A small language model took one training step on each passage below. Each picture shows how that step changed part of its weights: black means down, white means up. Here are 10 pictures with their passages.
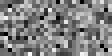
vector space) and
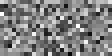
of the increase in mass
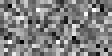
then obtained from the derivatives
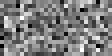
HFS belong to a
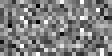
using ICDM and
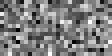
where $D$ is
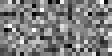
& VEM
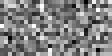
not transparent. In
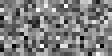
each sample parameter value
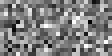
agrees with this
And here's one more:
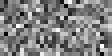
by a field, then
